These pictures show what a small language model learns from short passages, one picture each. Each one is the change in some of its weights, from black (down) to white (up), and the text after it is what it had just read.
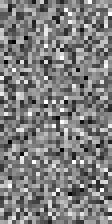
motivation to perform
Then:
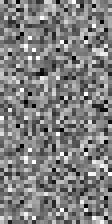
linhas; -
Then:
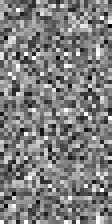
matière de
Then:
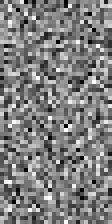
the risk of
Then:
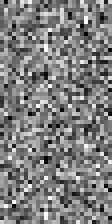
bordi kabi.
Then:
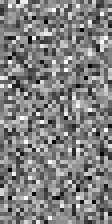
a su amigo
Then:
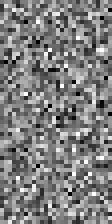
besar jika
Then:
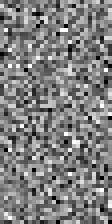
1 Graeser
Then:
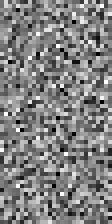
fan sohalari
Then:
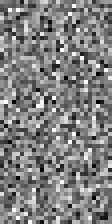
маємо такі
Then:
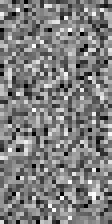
des salariés.
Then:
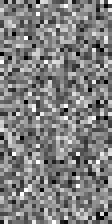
uch guruhga
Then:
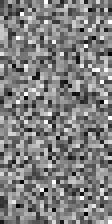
la última
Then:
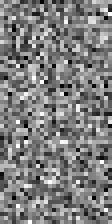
efficiency in
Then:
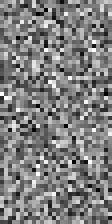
preservação. -
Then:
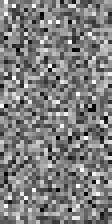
într-un mod
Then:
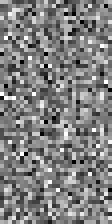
Essa percepção
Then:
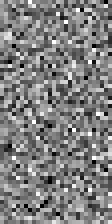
ایف سی
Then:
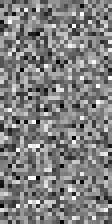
ص ص
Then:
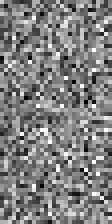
isishi natijasida,
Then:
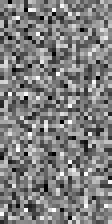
las mujeres;
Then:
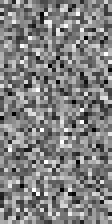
fue la variedad
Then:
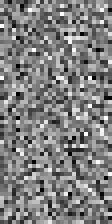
aplicate de către
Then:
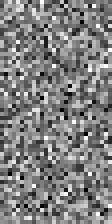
امور با
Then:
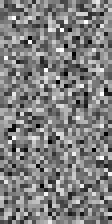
sadar dan
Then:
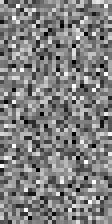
belgisi deb tan
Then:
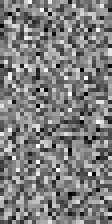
todo caso, como
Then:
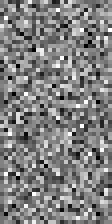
ile teşhisi
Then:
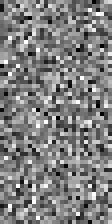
a comprar.
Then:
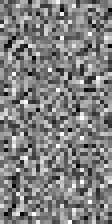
молик бўлган
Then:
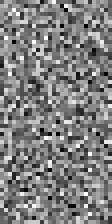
estratégias de
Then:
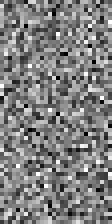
centro de la
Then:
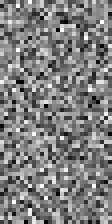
The major problem that
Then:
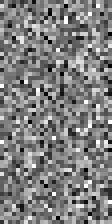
deze niet ten
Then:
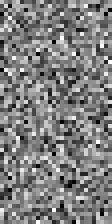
va madaniyat
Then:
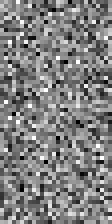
a certificação
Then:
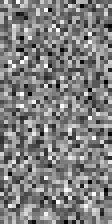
Si la mort
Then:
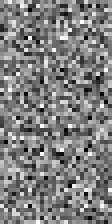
A., Resco de
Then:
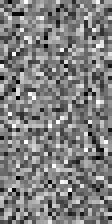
культура данных
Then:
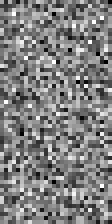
a dignidade de
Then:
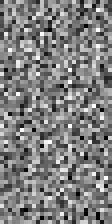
згідно з
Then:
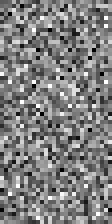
bilan birga,
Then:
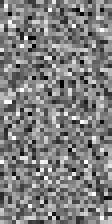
que te quiera?
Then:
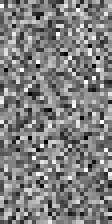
cadastrados na
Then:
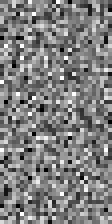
Федерации –
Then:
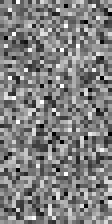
Ezek az
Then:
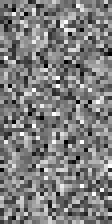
daromadlari va
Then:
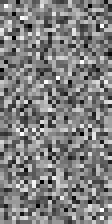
rivojlantirish, ularda
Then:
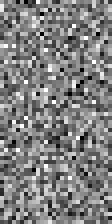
instrument voor
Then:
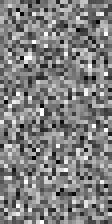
en economía
